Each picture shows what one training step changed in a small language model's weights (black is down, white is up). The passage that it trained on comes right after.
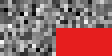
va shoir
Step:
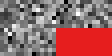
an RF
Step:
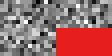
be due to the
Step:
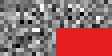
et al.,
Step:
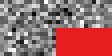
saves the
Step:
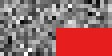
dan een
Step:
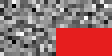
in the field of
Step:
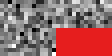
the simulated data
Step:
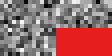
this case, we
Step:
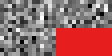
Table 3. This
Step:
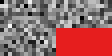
area of
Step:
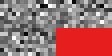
programme under the
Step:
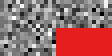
Так, в
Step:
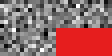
a perturbation
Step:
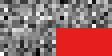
banking system
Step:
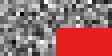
count the
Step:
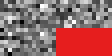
entre essas
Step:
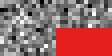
integrals at
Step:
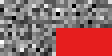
va sanoq
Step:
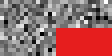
the optimal value
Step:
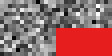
difficult to
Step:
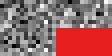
nacionais ou
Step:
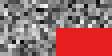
the 12-year
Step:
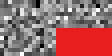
and for distances
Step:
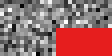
de três
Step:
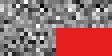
are important and the
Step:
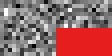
и спорта
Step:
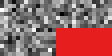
juntos as
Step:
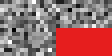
and} the local
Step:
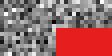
the study of
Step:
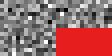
in the strong coupling
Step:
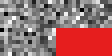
of cosmic
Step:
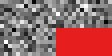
not exist in the
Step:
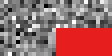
coordinates of the
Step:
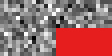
energy scale. Thus
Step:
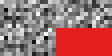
Activity theory and
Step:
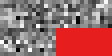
This approach increases
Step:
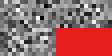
are $p$
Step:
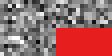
que vive
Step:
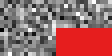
of the NW
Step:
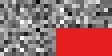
has to be
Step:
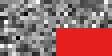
behavior for these
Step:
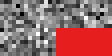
the ({\em
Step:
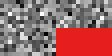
can be applied to
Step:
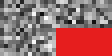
que, em
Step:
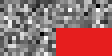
and different sizes
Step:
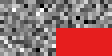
and access and
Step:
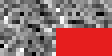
de faible
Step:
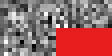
by those obtained when
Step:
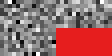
the influence of
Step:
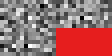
declara que
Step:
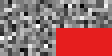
de tipo
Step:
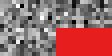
the distribution functions for
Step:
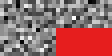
to look for
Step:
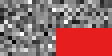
prepared in
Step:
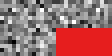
courses and
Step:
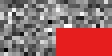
three phases
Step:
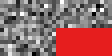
for a slab
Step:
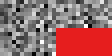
the radiation will
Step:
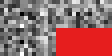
the other observed
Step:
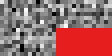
negative of the
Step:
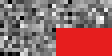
calculation. In
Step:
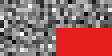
resulting in
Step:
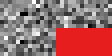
for both the
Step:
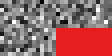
abordagem é
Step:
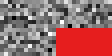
in the manner
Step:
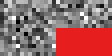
all companions
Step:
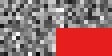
los conceptos
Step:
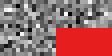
de Física
